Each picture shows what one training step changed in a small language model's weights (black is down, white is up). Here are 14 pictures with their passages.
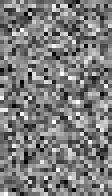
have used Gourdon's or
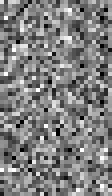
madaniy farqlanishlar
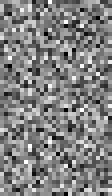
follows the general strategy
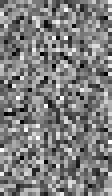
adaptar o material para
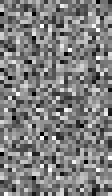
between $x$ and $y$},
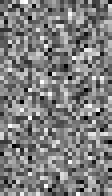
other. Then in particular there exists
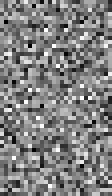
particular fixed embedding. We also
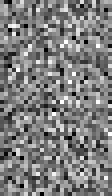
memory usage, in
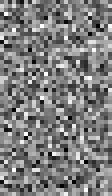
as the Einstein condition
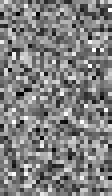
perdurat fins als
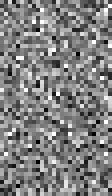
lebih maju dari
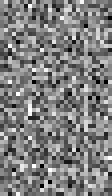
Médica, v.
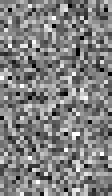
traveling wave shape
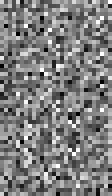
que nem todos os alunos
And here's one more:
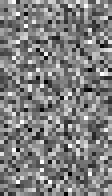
Applied to Weyl
